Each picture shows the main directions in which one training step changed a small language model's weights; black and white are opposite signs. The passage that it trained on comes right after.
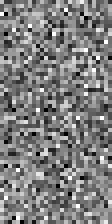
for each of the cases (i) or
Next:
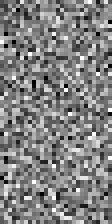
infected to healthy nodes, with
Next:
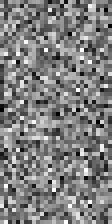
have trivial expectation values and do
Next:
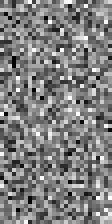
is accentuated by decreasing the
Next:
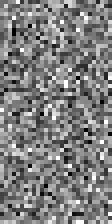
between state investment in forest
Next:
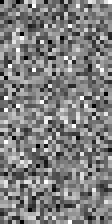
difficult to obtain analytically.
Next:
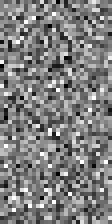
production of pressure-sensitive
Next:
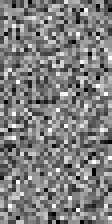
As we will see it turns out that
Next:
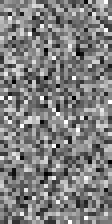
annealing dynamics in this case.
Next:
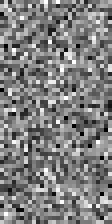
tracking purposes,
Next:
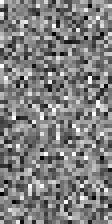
PRF plug ready for
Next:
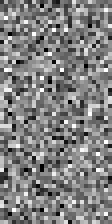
on the diagonalization of the full
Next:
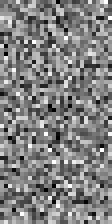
the effects of incoming RF pulse
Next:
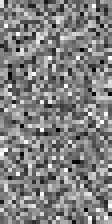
thing is to have a control on the size
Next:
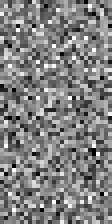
roots of the univariate
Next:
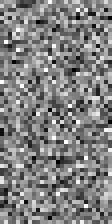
in urban soil health research and
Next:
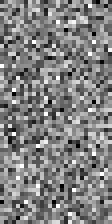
magnetoelectric responses
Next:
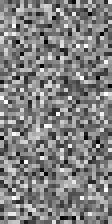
\le \left \lfloor
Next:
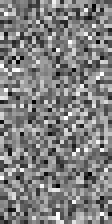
affecting the maxillary bone,
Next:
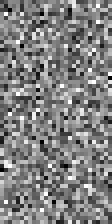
measurement of profile error to error
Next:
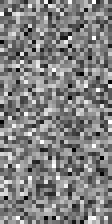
considered one by one from $B(x)$
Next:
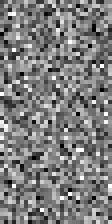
MSCA We welcome the
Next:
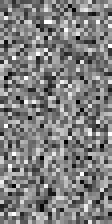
(dashed-blue line) in
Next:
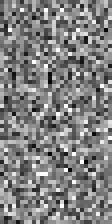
documented, which is typically not
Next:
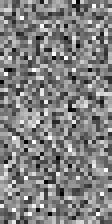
effect of premordanting on colour
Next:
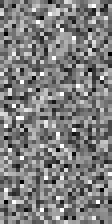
domains are simultaneously
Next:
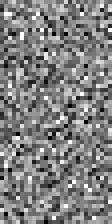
to overcome these The identified
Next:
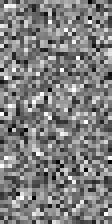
better urban living.
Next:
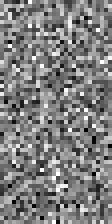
of vectors. People need
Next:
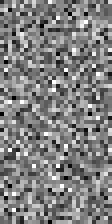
even for CSP as low as
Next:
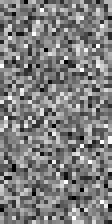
on your activities, with a
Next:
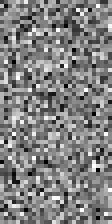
GeV from transport simulations. The
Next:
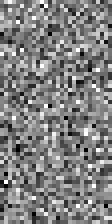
recommender system operates?
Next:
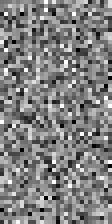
to commonly used software, some
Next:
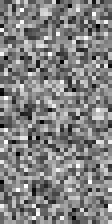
the upper limit of the integral by a
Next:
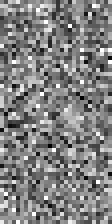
and light-quark jets. These
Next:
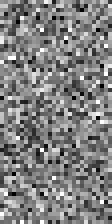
Fig.~1, the proposed scheme
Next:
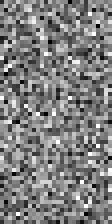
administrative staff in a
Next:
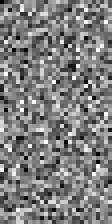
first work that factorizes the matrix from the
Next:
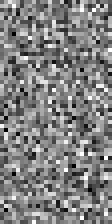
sympatry, our fieldwork
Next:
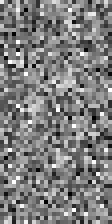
and Governing System Several research
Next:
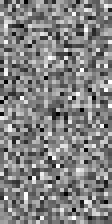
have the same DC-gain or
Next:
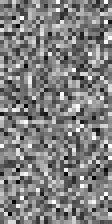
0 & & \textrm{integer
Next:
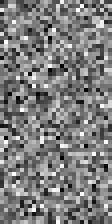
factors such as its molecular weight
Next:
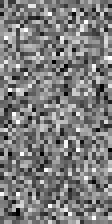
the ones associated with A, then we should
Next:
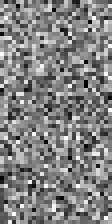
the mathematics survives
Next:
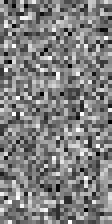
test through direct heavy-Higgs
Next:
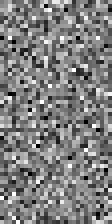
random process. Then according to the
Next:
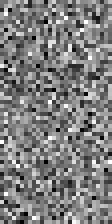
policy support. The determining factors
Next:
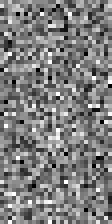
burden for both indicators. For
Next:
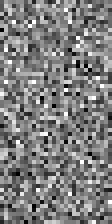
performance. Although this approach directly
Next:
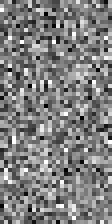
to the \emph{clocked
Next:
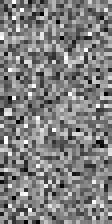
space of the corresponding Hamiltonian
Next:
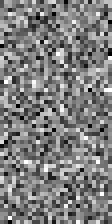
\hookrightarrow R\rangle$ denote
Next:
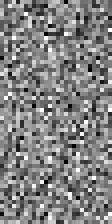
charged particle in a general spacetime
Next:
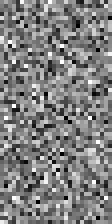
\, . \end{equation} Using
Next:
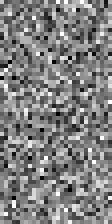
(one marked by spectra A and
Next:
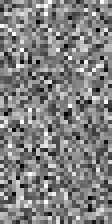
in gold-oil correlations. The
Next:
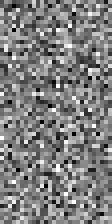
Coef. Std.Err
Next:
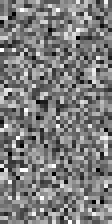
(left panel), the resulting
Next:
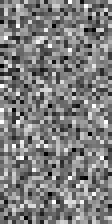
gravitational radius of field distribution.
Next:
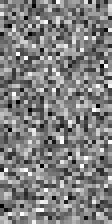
within the boundary of the expanding
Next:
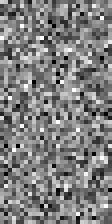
the distribution of taxes between different levels
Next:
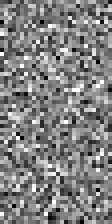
residual effect. The increase in
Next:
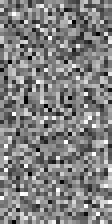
to statistics by Sadiqi
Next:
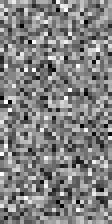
long pulse, and the mechanism of
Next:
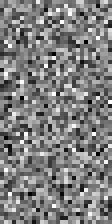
d\theta]^2\nonumber\\ &
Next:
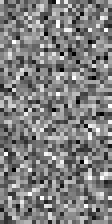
network, leading to improved features
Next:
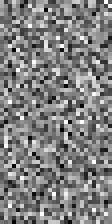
as follows: \begin{equation}
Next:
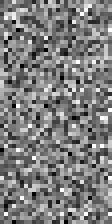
magnetic field automatically and
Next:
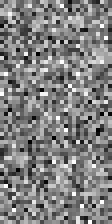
the single-phase system and for improving
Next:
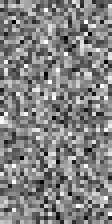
in the case of applying an
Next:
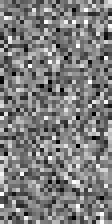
The green, purple and blue
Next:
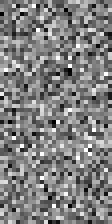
mainly is composed by operating system and
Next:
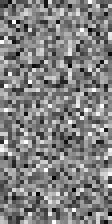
of the contact points at the
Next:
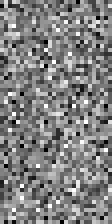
duty of the soldiers standing
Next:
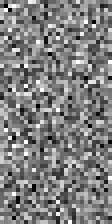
impairment. Colour
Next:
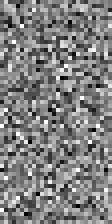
area $S = W h_i$,
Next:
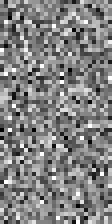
extraction of $\sigma_{tot}$
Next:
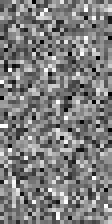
a noise reduction method on the topological
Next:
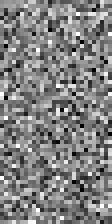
total small number of SIEs, a
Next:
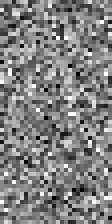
aliquot of solution containing 55
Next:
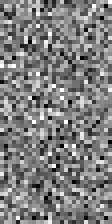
DM education including dietary
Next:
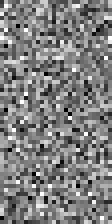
the line list is complete and the
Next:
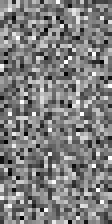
convective to non-convective
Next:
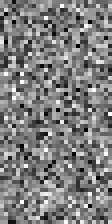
their fitness and can be defined as
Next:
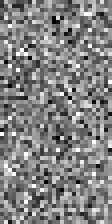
(NA) are sialic
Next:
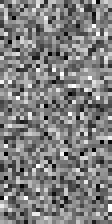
great economic importance for the
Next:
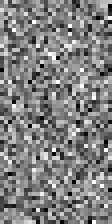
about eco-friendly products
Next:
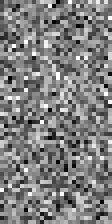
Four scenarios representing various
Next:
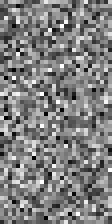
taxa are based on the international
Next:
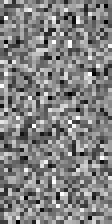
*ten* product profiles
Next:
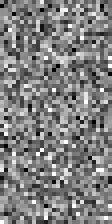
--- queerification and the
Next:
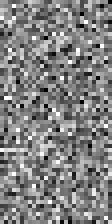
inertia forces. To derive
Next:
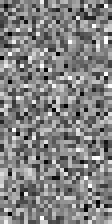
\neq 0$. Alternative
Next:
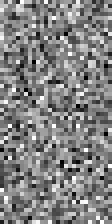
is similar to that of serum [9].
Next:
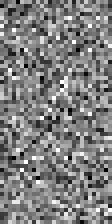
Van Der {Waals}
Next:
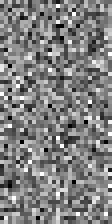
Central bottleneck
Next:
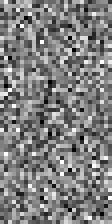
(like in A-type
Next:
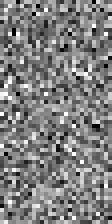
To obtain the images, the geometry
